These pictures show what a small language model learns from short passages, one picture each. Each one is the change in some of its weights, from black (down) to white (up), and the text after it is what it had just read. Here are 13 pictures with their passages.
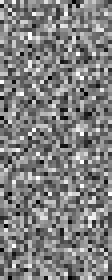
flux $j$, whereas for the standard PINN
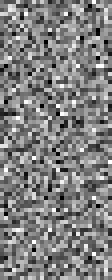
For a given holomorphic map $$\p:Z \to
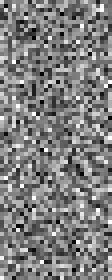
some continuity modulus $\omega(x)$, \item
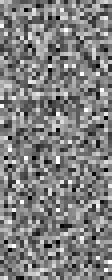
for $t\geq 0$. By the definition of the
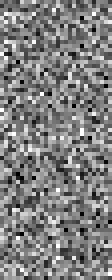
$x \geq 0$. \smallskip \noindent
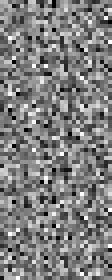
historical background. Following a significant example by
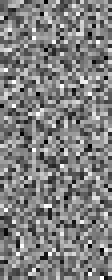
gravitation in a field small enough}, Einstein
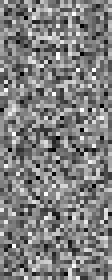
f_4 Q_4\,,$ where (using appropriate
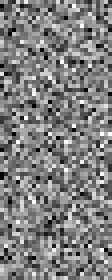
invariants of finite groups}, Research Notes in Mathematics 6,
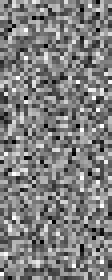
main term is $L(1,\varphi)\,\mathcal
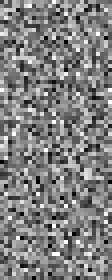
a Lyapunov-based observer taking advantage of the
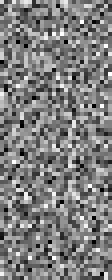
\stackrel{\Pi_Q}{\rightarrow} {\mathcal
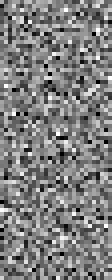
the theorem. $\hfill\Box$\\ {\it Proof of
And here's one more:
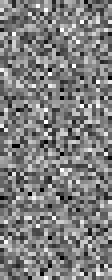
spin component of a general vector separately. This reveals
